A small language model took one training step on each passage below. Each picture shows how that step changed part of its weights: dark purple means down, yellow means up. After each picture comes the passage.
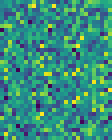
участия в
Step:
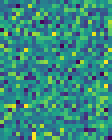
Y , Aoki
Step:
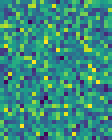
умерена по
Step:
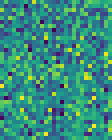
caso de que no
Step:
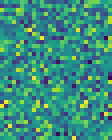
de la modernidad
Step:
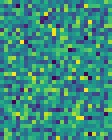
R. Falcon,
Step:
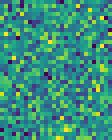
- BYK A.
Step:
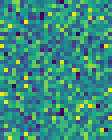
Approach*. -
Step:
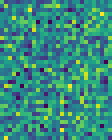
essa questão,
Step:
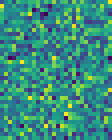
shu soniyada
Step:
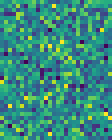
женщин и
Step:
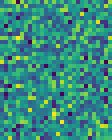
bem um problema
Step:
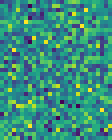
propia, a
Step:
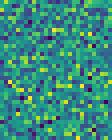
precipitação, mais
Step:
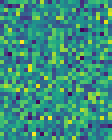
yangi so'z
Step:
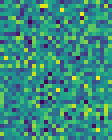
in Remote
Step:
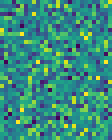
dan S Tiku.
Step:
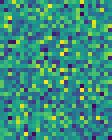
Assim sendo,
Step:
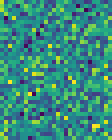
realizar contribuciones a
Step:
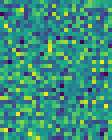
i swojej
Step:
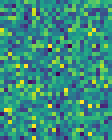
las Farc “la
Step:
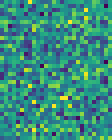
es un proyecto
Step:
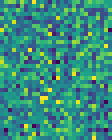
va sun'iy
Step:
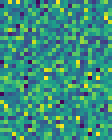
e acabam por
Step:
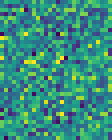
rasgos de
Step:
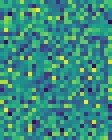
neler olup
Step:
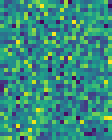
крови: С
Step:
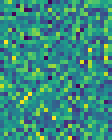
iqtisodiyotning rivojlanishi
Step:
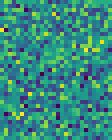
maktab rahbarlarning
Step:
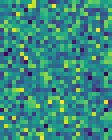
перевод -
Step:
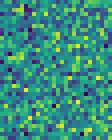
konsep dasar
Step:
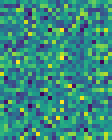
in preschool
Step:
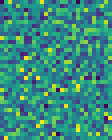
au détriment
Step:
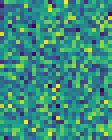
de complejidad,
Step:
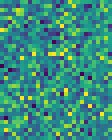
NR-15 para o
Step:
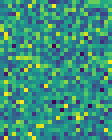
поездок в
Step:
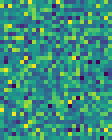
di masyarakat
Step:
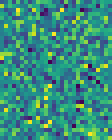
у пациентов
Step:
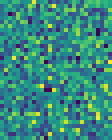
вписалась в
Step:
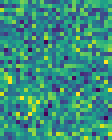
de que los estudiantes
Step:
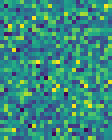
olib borib,
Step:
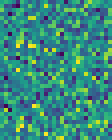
LORENZ &
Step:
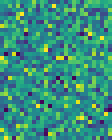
на Звіринці
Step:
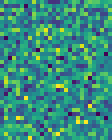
fundamental para
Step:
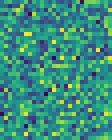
busca aportar
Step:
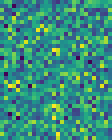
Educación, Universidades e
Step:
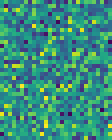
ato judicial que
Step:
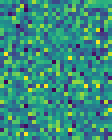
with the application
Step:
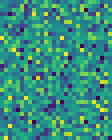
welche ihre
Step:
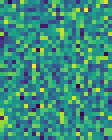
las manos antes de
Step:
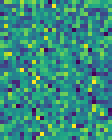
muhim o'rin
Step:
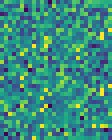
xizmat qiladi.
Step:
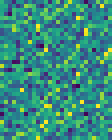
Criativa Rua
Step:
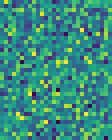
sua finalidade:
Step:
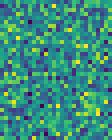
данной статье
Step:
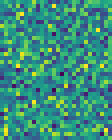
на тривогу
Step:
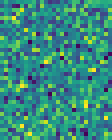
universo. Esta forma
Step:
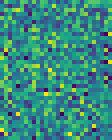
momento do processo
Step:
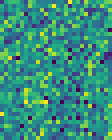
1) Катта
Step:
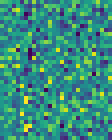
ser incentivado
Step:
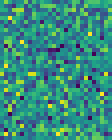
discussed and
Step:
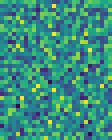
что хоть
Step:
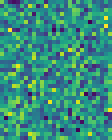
art. 36 da
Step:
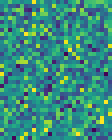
harbiy xizmatga
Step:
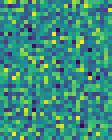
e sistematizar
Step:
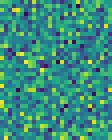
ser utilizado nas
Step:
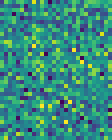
turli ijtimoiy
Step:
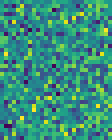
la confiance et la
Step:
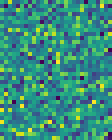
Justiça, ao
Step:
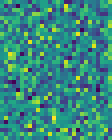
Tavsifi Yosh
